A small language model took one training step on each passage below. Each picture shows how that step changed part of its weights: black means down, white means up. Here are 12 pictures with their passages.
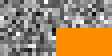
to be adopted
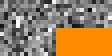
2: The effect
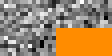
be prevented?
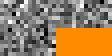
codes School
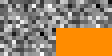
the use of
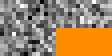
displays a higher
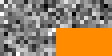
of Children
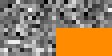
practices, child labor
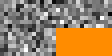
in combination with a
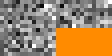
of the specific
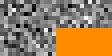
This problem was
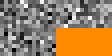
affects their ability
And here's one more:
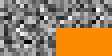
teacher coordinator
